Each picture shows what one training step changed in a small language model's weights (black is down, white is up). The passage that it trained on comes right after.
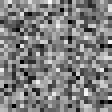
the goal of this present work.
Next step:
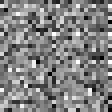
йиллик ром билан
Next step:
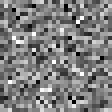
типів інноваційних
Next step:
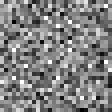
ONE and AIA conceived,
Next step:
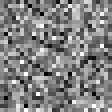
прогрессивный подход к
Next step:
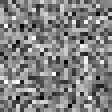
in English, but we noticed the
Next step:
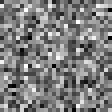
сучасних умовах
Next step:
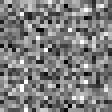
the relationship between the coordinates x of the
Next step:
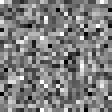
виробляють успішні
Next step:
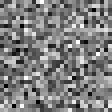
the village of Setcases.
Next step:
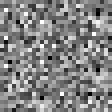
Strategic Dissemination and
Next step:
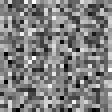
investment. This implies that
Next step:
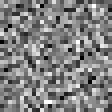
zarur. Foydalanilgan
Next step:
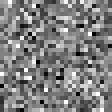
based on GD-PBIBD
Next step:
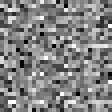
Duration (only) -
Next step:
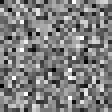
of transactions created on decentralized
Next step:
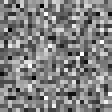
and sales promotion are taken as
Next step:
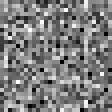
about how the research was conducted and is freely
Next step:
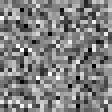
Moda Re-: consiste en una
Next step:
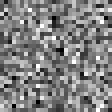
1481. La instalación del
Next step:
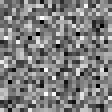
and his two guests, mentioned
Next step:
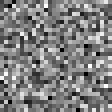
of grapes, the presence of various methods
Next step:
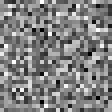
stakeholders within the Canadian
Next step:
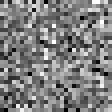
estimated that 2/3 of the
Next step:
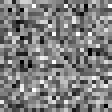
vet a multikulturális
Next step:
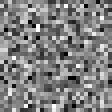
в путешествии.
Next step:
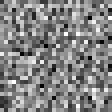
У хворих з ГЕРХ
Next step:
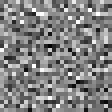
Поляков В.П. та
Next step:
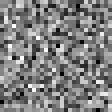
content was 3-fold higher than in the
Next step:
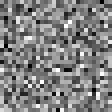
do trofoblasto, sendo
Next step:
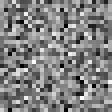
kız kardeş,
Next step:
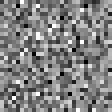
small patient and require decisive
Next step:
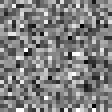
charge and control their learning, generally have
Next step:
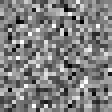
positively to its learning. One of the
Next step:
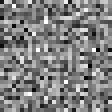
a research project with eight partners was
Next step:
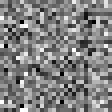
una investigación científica es
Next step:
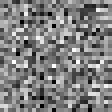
redeclarações são consistentes.
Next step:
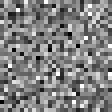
Low Pressure NG Natural
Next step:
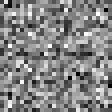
bog'lanish asosida tashkil
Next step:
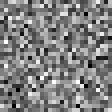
Modification" Interbranch Scientific
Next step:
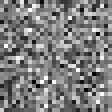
as a financial backer only. 6.
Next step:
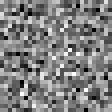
Los participantes obtuvieron
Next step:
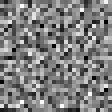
control practices of sanitary workers.
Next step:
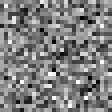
realizing the values of traditional cultural
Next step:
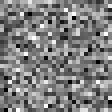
the utilization of the unique opportunity
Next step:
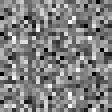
different growth capabilities. This causes
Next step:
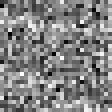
the north and northwest
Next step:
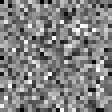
cross-ply plates, were
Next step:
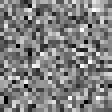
shown by example how the precision map is
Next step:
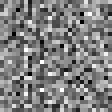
short lifetime of muons
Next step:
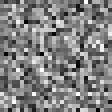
diaria de sulfato, el
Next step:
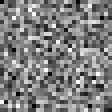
succinate units had higher
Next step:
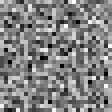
manuscript 'according to the
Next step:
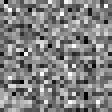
Pitagora, Bologna
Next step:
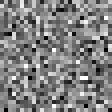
high altitudes contribute to its
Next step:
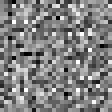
науки, освіти та
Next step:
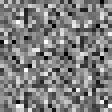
घर में
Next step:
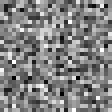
words: Night, morning, part
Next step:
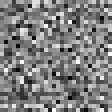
a *source* task for a
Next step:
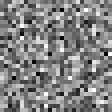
ikkiga bo‘lish. 4.
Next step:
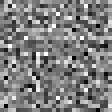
concerning this article should be addressed
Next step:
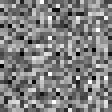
al., 2017; Daniilidou,
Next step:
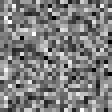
diabetes who visited the
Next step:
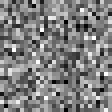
para manter os silos em boas
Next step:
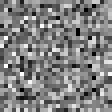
nie Friedrich Schlegel,
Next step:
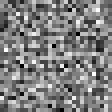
raportate trei dintre
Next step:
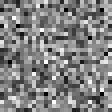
pedestrian tematik pada
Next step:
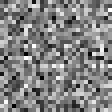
photon noise limited. Figure
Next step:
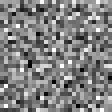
15 Mbps and download
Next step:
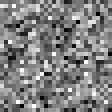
бўлиши бу соҳада
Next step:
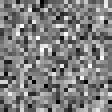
word "Oikos" which means
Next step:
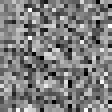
“over” action which are actions of
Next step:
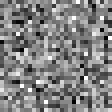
agenda, Judge 9 also considered
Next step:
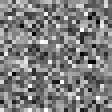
of topics, e.g. industry
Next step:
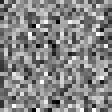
временного содержания
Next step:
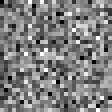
after the failed mission in
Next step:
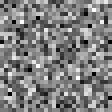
analysis. On the basis of the
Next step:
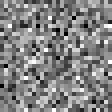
повинна сприяти
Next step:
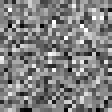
пространстве (задачи
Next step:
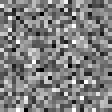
government – which since 2014 is composed of
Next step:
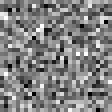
is to provide comparative study on Urdu
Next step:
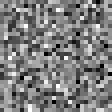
he allowed those breaches of
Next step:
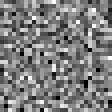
de influențare în comunicarea
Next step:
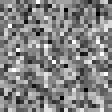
diálogo humorístico más:
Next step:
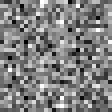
seolah-olah hanya
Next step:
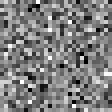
of specific brands of television based
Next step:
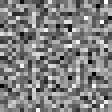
inaccuracies. The article
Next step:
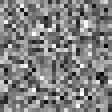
weight of these parts imply their
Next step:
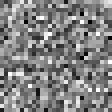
Chance, Anlagen nicht als
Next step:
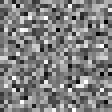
associated with disorders of deep
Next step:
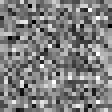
gelerek belirli bir
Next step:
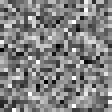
oylarida er qatlamining 5
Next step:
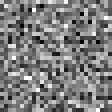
Sim - ↳ Are public
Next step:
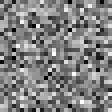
в процессе управления.
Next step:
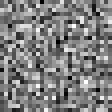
position and length of service with its
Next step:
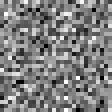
e filés de tilápias
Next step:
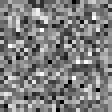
genérica la Convención tiene
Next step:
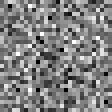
points with the KDE and
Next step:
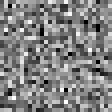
to serve a purpose[3].
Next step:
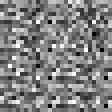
BURDEN IN THE UK:
